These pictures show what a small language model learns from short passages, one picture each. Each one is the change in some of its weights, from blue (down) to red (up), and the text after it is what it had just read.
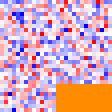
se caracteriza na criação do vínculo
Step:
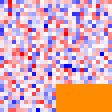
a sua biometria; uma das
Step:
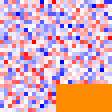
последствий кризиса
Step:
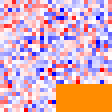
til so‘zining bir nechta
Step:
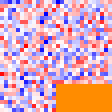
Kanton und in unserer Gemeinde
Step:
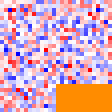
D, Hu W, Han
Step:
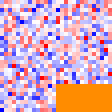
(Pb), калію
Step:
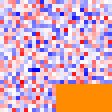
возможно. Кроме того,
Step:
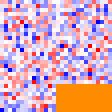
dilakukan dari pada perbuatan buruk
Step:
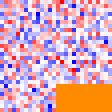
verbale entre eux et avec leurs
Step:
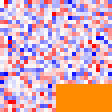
diterapkan oleh kepala
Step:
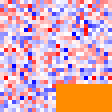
savunmuşlar; çünkü
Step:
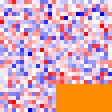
kelgan va shunday bo'lib
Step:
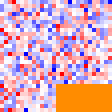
tarafından kısıtlanan ve
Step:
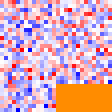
bermaganlar. O'z davlat va
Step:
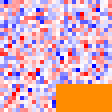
analogia esta que se referencia no
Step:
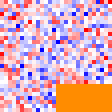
как показывают числовые
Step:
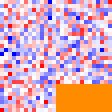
uso da metodologia, que são: a
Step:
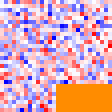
oshirishi mumkin. Davlat organlari va
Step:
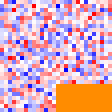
ishlarining samaradorligini reyting baholash
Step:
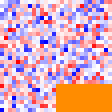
Pharmaceutical Negative
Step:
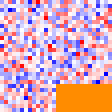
abbeviaturasi bilan
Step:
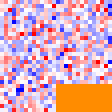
*41° Rapporto
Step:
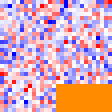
Em síntese, o coração
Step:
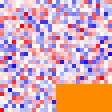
na ishod vozačkog
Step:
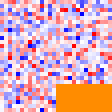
qadriyat yo‘nalishlarining individual
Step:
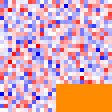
jours, les nausées et la
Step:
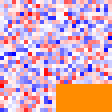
beslissend zijn voor het
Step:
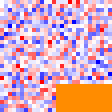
nuorille laadittu
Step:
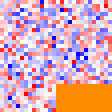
total population of 4476
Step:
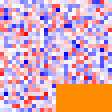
us-sig‘ar. –
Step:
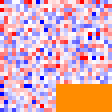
en América Latina**:
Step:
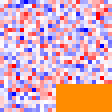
yil Ma'qullandi:
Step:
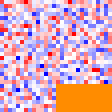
talabalarga nisbatan birmuncha
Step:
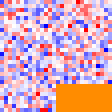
Arktis in die mittleren
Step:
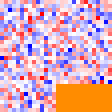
de evidências consistentes não
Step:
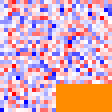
SBS молиявий
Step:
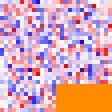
sotsiomadaniy jihatlariga
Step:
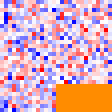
constituem o smog, névoa
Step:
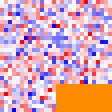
com a natureza - emocional e profunda
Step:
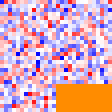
se dão em três pontos:
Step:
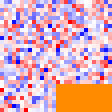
iriam fazer uma proposta para
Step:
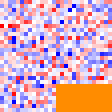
la central, 3) el monto
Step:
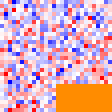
para E-learning representam uma importante
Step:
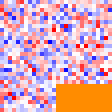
язык, а другие системы
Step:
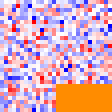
90 giorni Algoritmo R
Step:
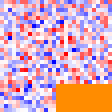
vazni va fiziologik holatini
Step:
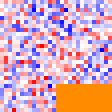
e resumo dos artigos,
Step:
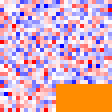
Gutiérrez Ältester
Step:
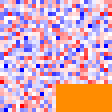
trabalhador. Para a realização deste
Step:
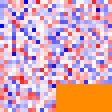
Karimov Suyun Doc. of
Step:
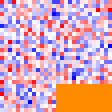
para que no haya errores en
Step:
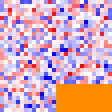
the past. Keywords:
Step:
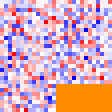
tal y como recomienda la norma
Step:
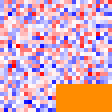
не знаю. ✓
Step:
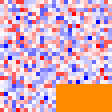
Quadro 1), a coleta de
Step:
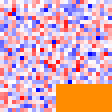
F. Reckow (Kiel);
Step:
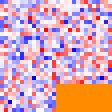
de consignar por escrito un
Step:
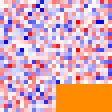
2012). وتساهم الميديا
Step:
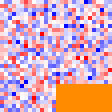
surface occupée contre
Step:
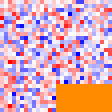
semestinya tidak hanya
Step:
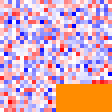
yang majemuk (Mewana,
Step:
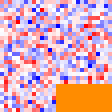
Pérez López puede
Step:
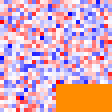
Wisner schrijft (8):
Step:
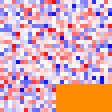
исторических наук, доцент,
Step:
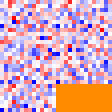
FPCM (Fat
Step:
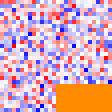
100 bosh sog'uvchi sigirlar
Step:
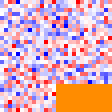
parte de los organismos internacionales
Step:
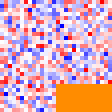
ham, rejissyorlarga ham,
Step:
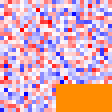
educativos, aunque todavía
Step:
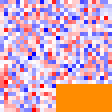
направление научных исследований.
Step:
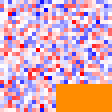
egalik qilish, undan foydalanish va
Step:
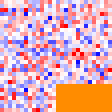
real vaqt rejimida monitoring
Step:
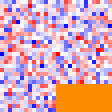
EDN WAFPJX.
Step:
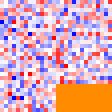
uma psicanálise cafona,
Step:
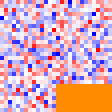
consumer attitudes toward,
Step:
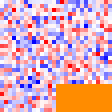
düzeyinde önemlidir.
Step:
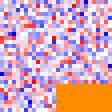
tarbiyachilar o'zlashtirgan
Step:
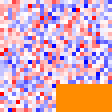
se pruebe que el
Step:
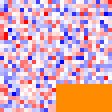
катта авлодни давлат
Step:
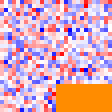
noto'g'ri joylashgan
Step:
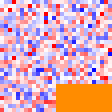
si thelbësore
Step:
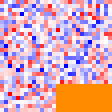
xalqaro konvensiyalarni ishlab chiqishda
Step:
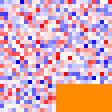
экономика, техногенез», на
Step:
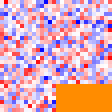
observare, înțelegere,
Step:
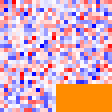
go‘shri mahsulotlari bilan
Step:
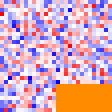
Pequenos Animais. Universidade
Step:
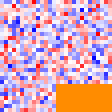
au fost provocați să
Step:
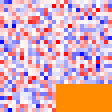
541 Xoshimov Elmurod
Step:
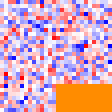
ma'naviyatini shakllantirish
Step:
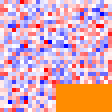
shunday metodlardan biri - STEAM
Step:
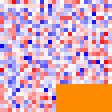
talabalarda murakkab amaliy masalalarni
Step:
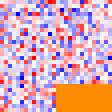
в рамках 21-й
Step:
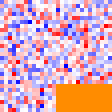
təklif edir. Bu
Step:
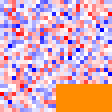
48 SATAP OKU,
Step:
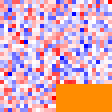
авлодда мафкуравий
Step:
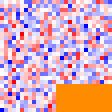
13, Boletín del
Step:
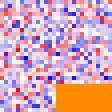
atuação do PRMS (a
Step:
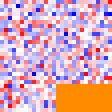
зарур шароитларни
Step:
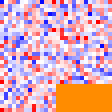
жинсий олатдаги
